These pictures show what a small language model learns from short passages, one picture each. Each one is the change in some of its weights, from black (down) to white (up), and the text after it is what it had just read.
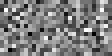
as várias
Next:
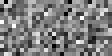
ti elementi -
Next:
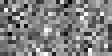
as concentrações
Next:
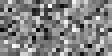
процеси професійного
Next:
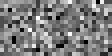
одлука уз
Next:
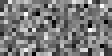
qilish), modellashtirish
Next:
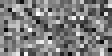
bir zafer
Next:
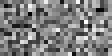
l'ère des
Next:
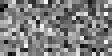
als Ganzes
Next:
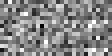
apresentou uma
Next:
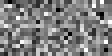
het aandeel
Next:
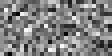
no produto
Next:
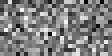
serpentes de
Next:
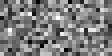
procesos educativos se
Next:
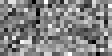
prever que durante a
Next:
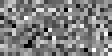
г/л ва
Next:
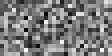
da UFCG
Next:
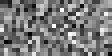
as prescrições
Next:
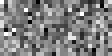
Seijas y
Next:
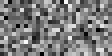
turno lo vi,
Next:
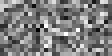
of zijn personeel
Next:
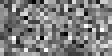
PUNCT DE
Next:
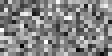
construção de uma
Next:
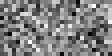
face às novas
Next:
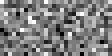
à la même
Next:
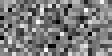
и других
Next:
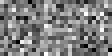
con independencia
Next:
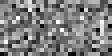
o'qish uchun
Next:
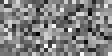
servicio del Rey
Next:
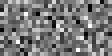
qilish va kasbiy
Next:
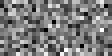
siang atau
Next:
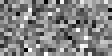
sintezi va
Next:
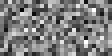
estudio de mi
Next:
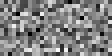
sobre a área do
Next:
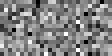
obrigatório na
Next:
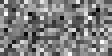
palatina según
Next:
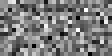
году за 9
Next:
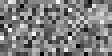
с другой
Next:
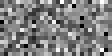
dan lugar a
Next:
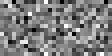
Si bien la
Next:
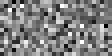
do sexo
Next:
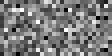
و «این»
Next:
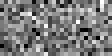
qui a mis en
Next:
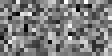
en el desarrollo
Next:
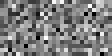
and structure.
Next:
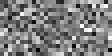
la Organización
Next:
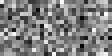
ist durch ca.
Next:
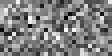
saturer la
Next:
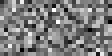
Armin Elbers
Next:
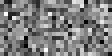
voz kechish
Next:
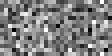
é habitual
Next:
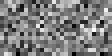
Research Journal.
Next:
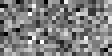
uso desses
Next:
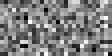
non exercen
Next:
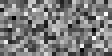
Nakayama N
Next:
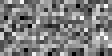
Така теза
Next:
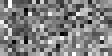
la recolección
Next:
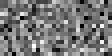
mengatur kapan
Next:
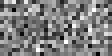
шкіл та
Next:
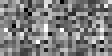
very popular
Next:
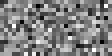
характера и для
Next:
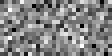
jarayonida o‘quvchilar
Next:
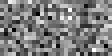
значення, вони
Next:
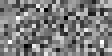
dengê ya
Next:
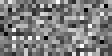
из города на
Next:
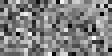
impactul pe care
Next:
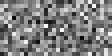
va aholining
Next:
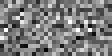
the roof type and
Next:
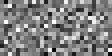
pedagógicos o
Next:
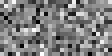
de convertirse
